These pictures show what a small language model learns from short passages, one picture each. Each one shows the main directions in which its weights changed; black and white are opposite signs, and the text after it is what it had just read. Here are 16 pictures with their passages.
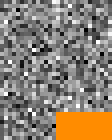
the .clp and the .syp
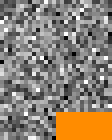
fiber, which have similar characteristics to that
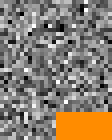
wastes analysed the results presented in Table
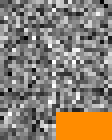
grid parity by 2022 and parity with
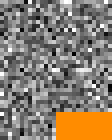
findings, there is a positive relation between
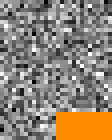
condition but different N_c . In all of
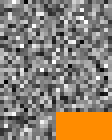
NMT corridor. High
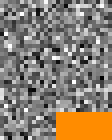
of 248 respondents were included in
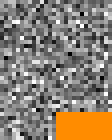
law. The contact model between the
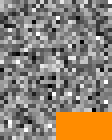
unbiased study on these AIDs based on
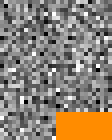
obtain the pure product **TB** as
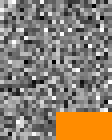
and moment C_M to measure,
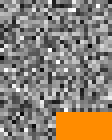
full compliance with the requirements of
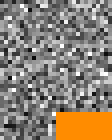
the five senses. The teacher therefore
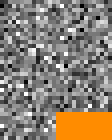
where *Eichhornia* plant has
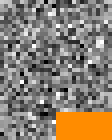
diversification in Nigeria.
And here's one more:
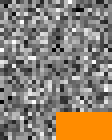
individual accession is also a factor. The same
